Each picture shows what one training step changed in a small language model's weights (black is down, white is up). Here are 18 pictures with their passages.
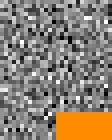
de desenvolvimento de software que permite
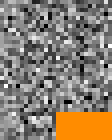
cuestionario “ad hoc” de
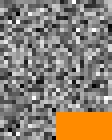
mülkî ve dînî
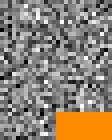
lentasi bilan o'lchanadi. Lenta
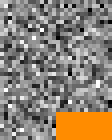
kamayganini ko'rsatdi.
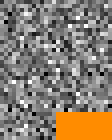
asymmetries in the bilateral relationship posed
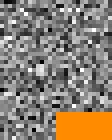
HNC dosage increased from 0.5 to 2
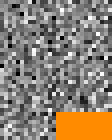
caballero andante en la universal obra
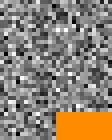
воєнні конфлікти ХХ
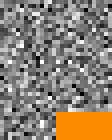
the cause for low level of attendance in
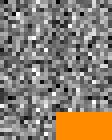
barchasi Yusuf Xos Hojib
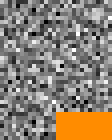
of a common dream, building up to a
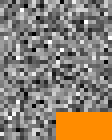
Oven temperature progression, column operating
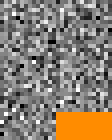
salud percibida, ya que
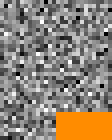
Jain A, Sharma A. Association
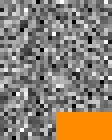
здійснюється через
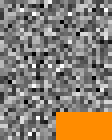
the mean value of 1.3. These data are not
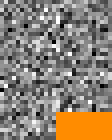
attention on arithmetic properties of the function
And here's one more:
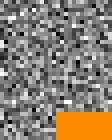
in all aspects of social life since gaining
